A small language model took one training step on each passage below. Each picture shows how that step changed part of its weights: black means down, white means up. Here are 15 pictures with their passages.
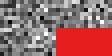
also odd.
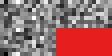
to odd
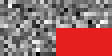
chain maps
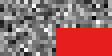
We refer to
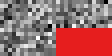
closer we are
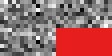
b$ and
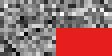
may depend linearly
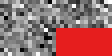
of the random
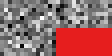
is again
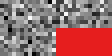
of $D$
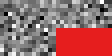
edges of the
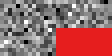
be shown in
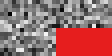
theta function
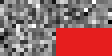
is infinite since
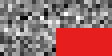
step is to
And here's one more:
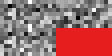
control variable is
